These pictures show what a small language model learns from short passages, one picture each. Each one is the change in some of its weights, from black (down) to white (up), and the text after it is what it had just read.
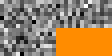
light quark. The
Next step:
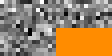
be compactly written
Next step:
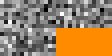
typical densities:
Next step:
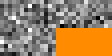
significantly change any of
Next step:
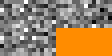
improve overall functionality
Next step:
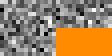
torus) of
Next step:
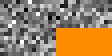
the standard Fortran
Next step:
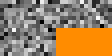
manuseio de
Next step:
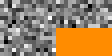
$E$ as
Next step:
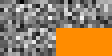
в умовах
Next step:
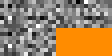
some recent results we
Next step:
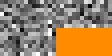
case-based technique
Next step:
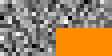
a c + b
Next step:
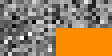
lesions are
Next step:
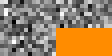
of the same group
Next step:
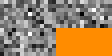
de obtener
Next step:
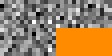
indeed possible, with
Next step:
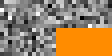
is an integrable
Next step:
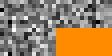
goreng dan
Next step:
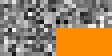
de drie
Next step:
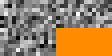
the variable being
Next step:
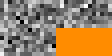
surface code, or
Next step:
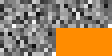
to classical approaches,
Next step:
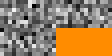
choosing the right
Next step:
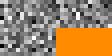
to the stable
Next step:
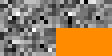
can have the same
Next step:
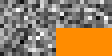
для його
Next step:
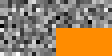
this basis. The
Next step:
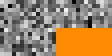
la pratique,
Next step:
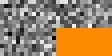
the polytope
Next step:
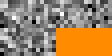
zijn pas
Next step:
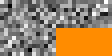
a boundary walk
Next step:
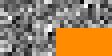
if and only if
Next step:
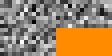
the Personal
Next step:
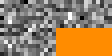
all urn
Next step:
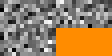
naturais nas
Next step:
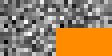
cohomology class of
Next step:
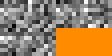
replacing the
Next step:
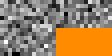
is a constant of
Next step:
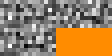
model does not
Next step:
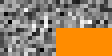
manejo del
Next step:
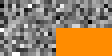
electron world. This
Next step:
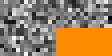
discrete groups can be
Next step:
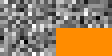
and also for
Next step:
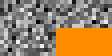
compreensão dos
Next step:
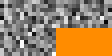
to these different
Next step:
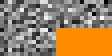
влади та
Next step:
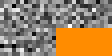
Then, the vectors
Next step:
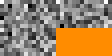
a party of
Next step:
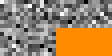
be given in terms
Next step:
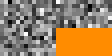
$P$ is
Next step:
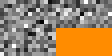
que la cosa
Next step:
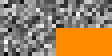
the use of
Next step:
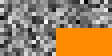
a non-negative
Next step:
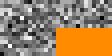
estimates valid for all
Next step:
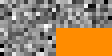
che si configura come
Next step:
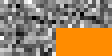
model features two distinct
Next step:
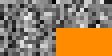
sustenta en
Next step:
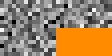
a qualitatively
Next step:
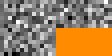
realization of the
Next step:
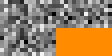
and metrics are chosen
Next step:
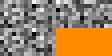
IT dan
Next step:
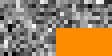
[A collection of
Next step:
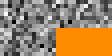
in time where thermal
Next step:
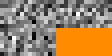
the FSO
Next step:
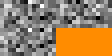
where we used the
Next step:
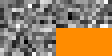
activities and group
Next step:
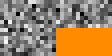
DNN and the
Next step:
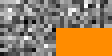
keep for the
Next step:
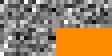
baryon number density
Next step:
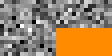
Riesz operator
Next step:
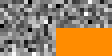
are deemed
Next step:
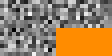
for too many
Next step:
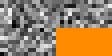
fact that the structures
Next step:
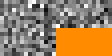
making use of a
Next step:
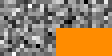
computed from the model
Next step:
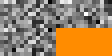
del plan de
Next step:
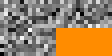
and show this spatial
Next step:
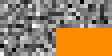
As shown in
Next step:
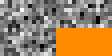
function has a
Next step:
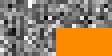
waves. This
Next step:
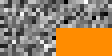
the geodesic flow on
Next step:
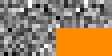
loss of topological
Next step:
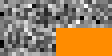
resonance production rates in
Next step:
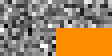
case of an
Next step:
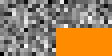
hacia el
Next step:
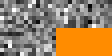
find that some components
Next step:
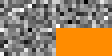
Lie algebra. A
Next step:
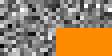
imply a flat
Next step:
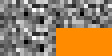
velocity distribution function
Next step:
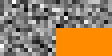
shows contrast except under
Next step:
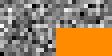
function that becomes significantly
